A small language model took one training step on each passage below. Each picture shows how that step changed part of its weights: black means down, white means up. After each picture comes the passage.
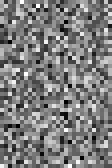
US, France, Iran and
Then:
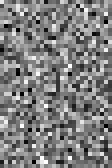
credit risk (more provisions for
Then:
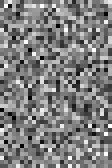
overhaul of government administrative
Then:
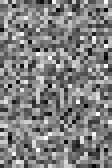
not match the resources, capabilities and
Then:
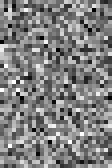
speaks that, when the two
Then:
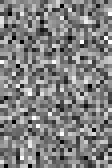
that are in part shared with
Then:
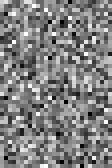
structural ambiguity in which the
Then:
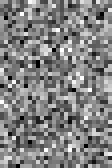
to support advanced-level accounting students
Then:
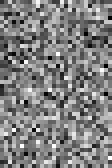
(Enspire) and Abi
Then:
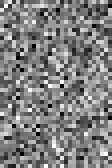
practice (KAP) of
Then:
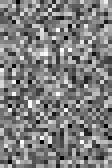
school director-led workplace
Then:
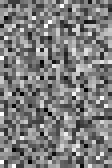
careers as well as maintaining good professional
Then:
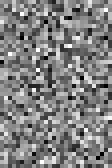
erring staff to appropriate authorities and preparation
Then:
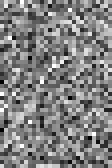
recent work on the restoration of
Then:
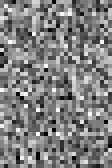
We hypothesize that firms with a
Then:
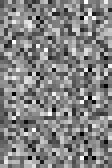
presence of sodium carbonate at room temperature
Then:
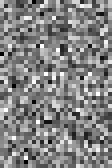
injuries. Conclusion Road
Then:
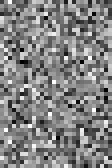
and Medicine, University of
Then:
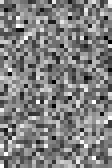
achieved using specific primers which are designed
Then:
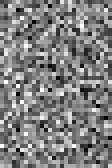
results further indicate that orientation of the
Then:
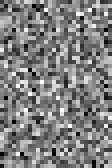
the collenchyma are
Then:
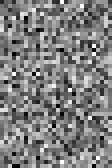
(i.e. message structures
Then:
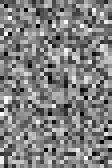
risk of continued circulation in Asia
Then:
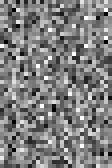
diluted in 5 ml deionised
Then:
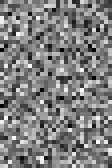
in the context of their social
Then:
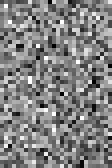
2. The results of the contact angle
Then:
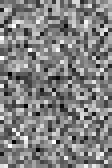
is appropriate. While some writers
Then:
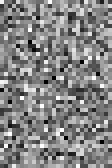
a person who by virtue of
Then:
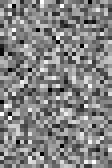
as shown by the path coefficient ($\beta
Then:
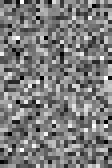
Balancing data protection and contextual
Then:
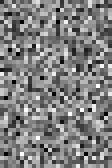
death and accumulated in the body.
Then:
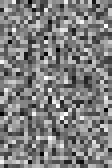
exclusive competence of the independent community in
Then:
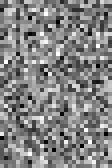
and preventive approach of this therapeutic
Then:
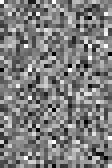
TOURISM RESEARCH
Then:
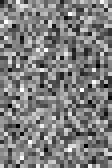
suggestions, and work to be visible
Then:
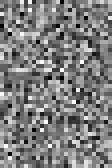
Audit Committee has to review
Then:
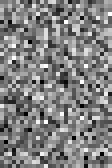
these eight folds, we can
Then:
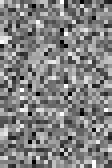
and the Ministry of Environment jointly
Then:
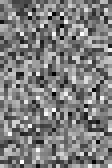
2) Back view of thin
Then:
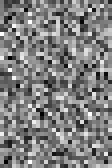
that serendipitous
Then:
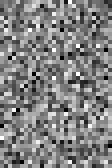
teaching and having Ph.D. and
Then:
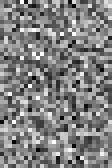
make them particularly vulnerable. These children
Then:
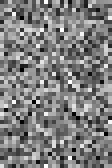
(b) two corresponding pixels and
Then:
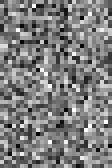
particles containing 30 wt%
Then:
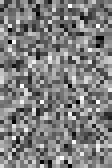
extent on student guidance. - Parents
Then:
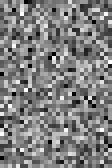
determined from five recognition categories where the main
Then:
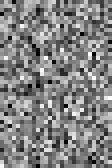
A. Selection of Subjects:
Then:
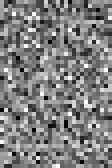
spike (S) protein was selected
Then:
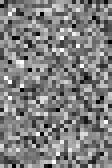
ESAF to utilize insights into
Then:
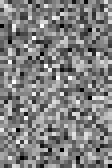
for Clusters 1 and 3.
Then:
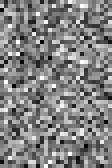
decentralized energy transactions.
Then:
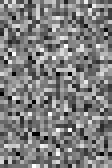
nous cherchons à
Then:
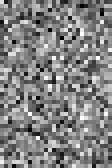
0 0 0 Once in a week
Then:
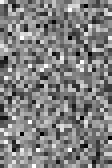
direction can rotate to remain
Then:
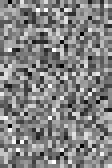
ARU Action Research Unit EC
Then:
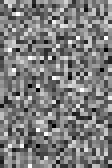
lncRNA transcripts
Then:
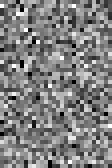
it is based on communicativeness
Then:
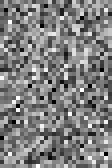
and 20 meV, likely associated with
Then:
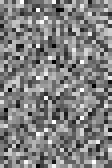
2%. The total displacement of 91
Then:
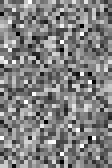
C. A., et al.
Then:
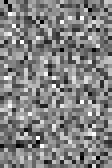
by a red dot. Based on
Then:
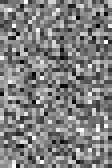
Carlos Quintana
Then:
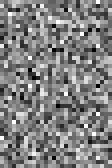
a clear explanation of our proposed
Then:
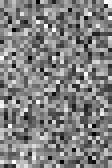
in attaining success.
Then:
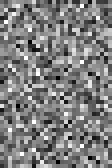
a linear combination of the PA2
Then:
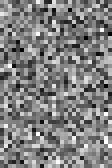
recent activities and development trends of
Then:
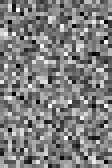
about possible interruptions,
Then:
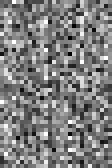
Ethics by exchange Establish communication
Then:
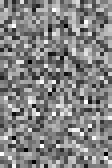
detail the motivation. Although 36 respondents
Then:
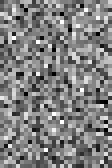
2 Experimental details 2.1 Materials
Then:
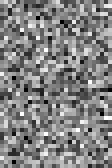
capital efficiency, innovation capital efficiency, and
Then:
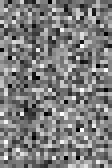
maize Varieties Physiological Indices
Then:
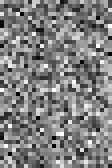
that ABC is a reliable cost analysis
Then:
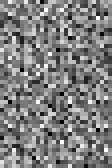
\mid \Delta \quad
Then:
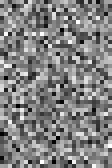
educational question of "what kind of
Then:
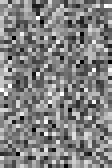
Equity Health*, vol. 16,
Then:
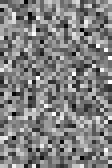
sufficient amount of examples. Keywords
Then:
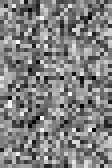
INTRODUCTION The Joint Polar
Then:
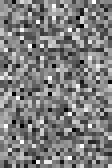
Consequently, authoritarianism positively correlates
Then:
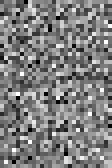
E, Dal Forno G,
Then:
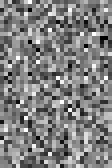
Pero pinilit kong
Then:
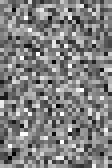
“the ability to maintain a constant,
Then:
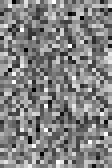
interaction with the outside world. This was
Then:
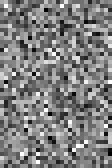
(seeing one's culture as central
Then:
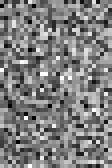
also available for more patient-specific calculations
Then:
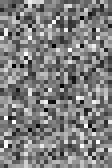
main stem of the Danube
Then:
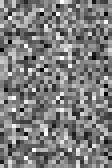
mesophase C ₁₂ C
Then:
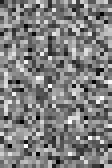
more efforts to provide adequate facilities for
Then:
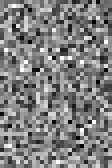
scanned array in a random setting
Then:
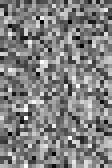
used for data collection. Data were analyzed
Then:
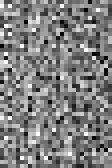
have been used as ligands with a
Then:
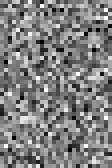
fit to a 3:1 ratio
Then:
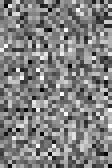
resin type 3D-printer
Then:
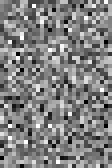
$\omega$ and repeat else
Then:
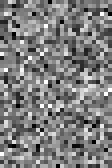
you will be working with students whose English
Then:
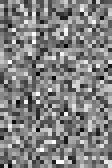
N Number of time intervals per hour
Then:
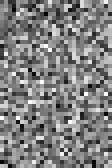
the number of accession clusters that were
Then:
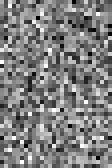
illustrates the traditional algorithm requires block
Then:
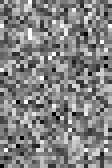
GaN do not exhibit any
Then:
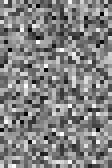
We provide a fundamental understanding of what
